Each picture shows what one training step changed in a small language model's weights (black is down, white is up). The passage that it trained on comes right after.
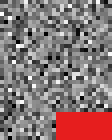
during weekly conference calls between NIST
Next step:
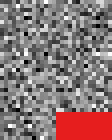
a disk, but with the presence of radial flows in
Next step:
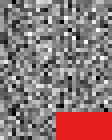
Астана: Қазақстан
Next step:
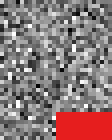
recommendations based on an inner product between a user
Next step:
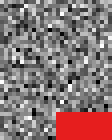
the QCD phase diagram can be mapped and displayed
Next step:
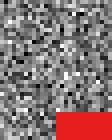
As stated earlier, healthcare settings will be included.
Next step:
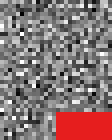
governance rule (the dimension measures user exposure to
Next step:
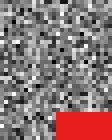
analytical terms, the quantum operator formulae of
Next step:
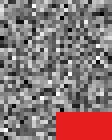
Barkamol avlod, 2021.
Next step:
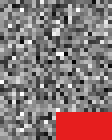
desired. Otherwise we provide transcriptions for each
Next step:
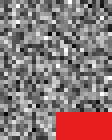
سے ہم اس
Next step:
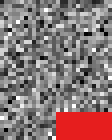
called BandLab, which... I wouldn't
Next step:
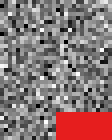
detected flux of unocculted stellar disk leads to
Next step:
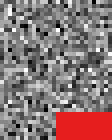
almost 10\% of its initial value $E_{\rm
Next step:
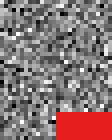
¹⁹F-NMR, and Zeta
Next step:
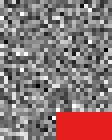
= -1.2$ is not what is usually associated
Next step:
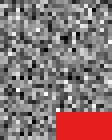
предупреждения преступности.
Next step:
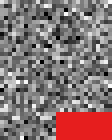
scleroderma, diagnostics, treatment,
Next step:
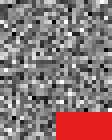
сили (людей), засоби
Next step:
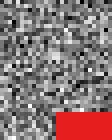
the disease progressed. Mean absolute CRP
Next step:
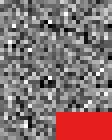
TO MITIGATE FLOODS AND
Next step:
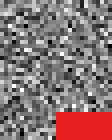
check the results with $-\partial \ln
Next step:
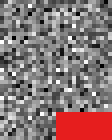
amplitudes. In fact averaging the source momentum distribution at
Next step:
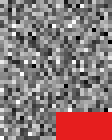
sans aucun doute français, mais
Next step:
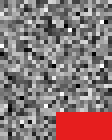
and asymptomatic course of the disease, which
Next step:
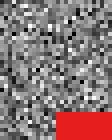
information and the risk that employees may not be able
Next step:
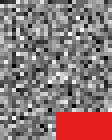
микрокредит ташкилотларига
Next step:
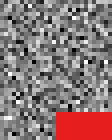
installed at air-flow-out area; the efficiency
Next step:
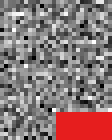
C.~A., Baumgardner,
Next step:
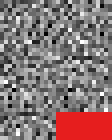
or by drop by drop, on the surface of soil or
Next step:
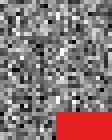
scales as small as 200 microarcsec -- at 11
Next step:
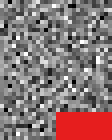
all rely on the same navigational system which
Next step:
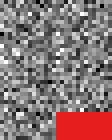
by each spider was recorded daily. A constant population
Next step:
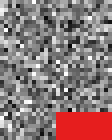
la muerte fagocítica, y modula
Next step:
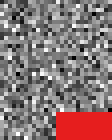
to PLA (p<0.001). Both groups
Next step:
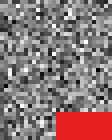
der Unterstufe gut gelingen kann,
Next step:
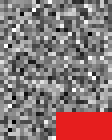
properties may show already their 3D values at a thickness of
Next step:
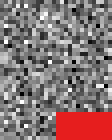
Then the co-dimension two hypersurface in
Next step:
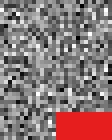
adabiyotlar. 1. "O'zbek
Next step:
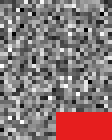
загроз, оцінки
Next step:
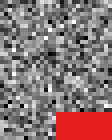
it someday! Indeed, I did.
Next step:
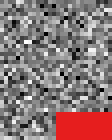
actively in the flow. The maximum conductance is
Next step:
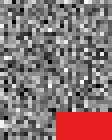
COURSE SUPERVISION Doctoral
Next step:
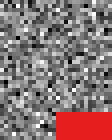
necha bosqichlardan iborat
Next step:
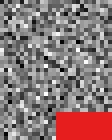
hadislaridir. Bu obyektiv
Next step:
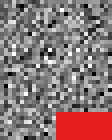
model for Case B. Again, we see the
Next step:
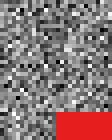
chemistry and biology, both within the framework of
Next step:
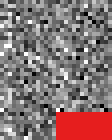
THE COLLECTED DATASET
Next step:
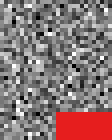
subject to this product is high. It can be seen that
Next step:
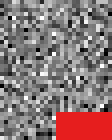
centers, massive amounts of medical images have
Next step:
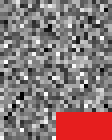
prolonged and digitized auscultation
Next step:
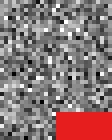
эффективности разработанной модели
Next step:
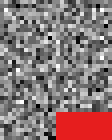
termini di pianificazione a partire
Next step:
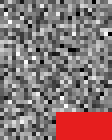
OECT fabrication process, which patterns the
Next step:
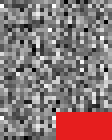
que no nos podíamos conectar a
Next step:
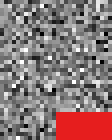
examined to understand how the content is approached.
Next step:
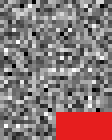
section). For our coordinate conditions the supertranslations
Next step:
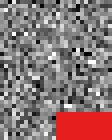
jamoaviy ong, tafakkur,
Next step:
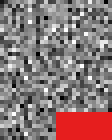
heat XFT- plots for $\ln
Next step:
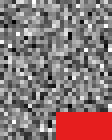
archival status to '**Issue with Preview
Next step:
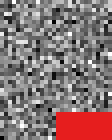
se identifica un factor de riesgo
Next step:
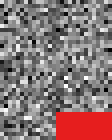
в виде «вертушек» [4,
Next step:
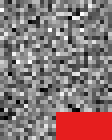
characterize the spatio-temporal dynamics of a large
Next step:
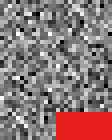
on demand at run time. Moreover, by removing or
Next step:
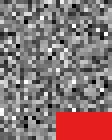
to shell effects in pre-scission configurations
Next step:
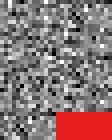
AMALIY ASOSLARI
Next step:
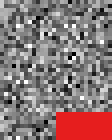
brightness range of the tracer population. Previous
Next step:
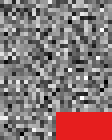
that normalization is a fitted parameter. In order to
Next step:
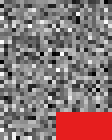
Physics ASCR, v.v.i.,
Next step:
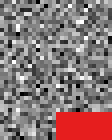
is yet another fact establishing the connection between
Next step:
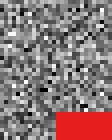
implication at broader economic and social levels. This
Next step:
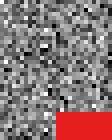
point, we recorded both Sr- and
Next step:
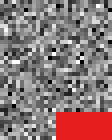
We also find that all thirteen models with gauge
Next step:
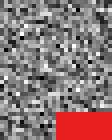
приведеної потужності
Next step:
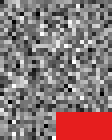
graph partitioning has been proposed by Rahimian
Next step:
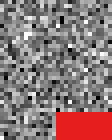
in Medication Alerting Systems: Impact
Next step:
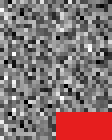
المسلك لطيف
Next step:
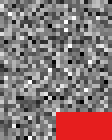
дизайн-проектування, а
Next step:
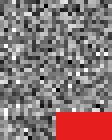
and it is recommended that teachers should demonstrate positive behavior towards
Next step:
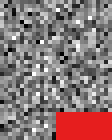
llevar a cabo dentro del
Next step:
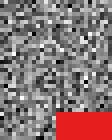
and Tobias Kuhn. \newblock
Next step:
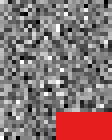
not paid leading to poor utilisation of
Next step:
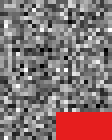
nacionalidad, discapacidad, orientación
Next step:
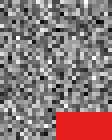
и женщин, остальные
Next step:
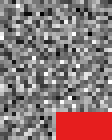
визначають потенціал
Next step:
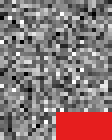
domain widths is not a necessary condition for the existence of
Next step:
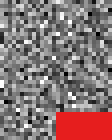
and important. In fact, we suggest quantum mechanics is
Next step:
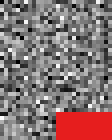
которая стояла и стоит в
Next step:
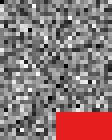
vorn gerichtet sind. Der Uterus
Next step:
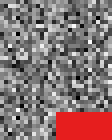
Organoleptic Properties Organoleptic properties
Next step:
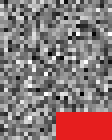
dependencies of the phase boundary can still be understood
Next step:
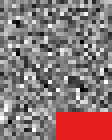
the financial forecasting literature specifically, a comprehensive survey
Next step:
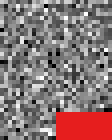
omitted at all stages of the ML
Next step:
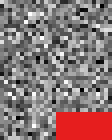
section we derive the dependence of the chiral
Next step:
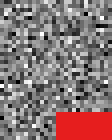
the distance window in which $D$ is bounded by
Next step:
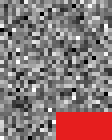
huquqiy asos bo'lib xizmat
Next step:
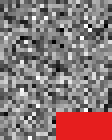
simple, minimal model construction within HT, and are
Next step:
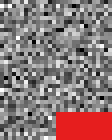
воспитание патриотично
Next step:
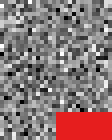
DNN with a mini-batch, the
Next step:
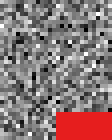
tolerance v Litvínově a
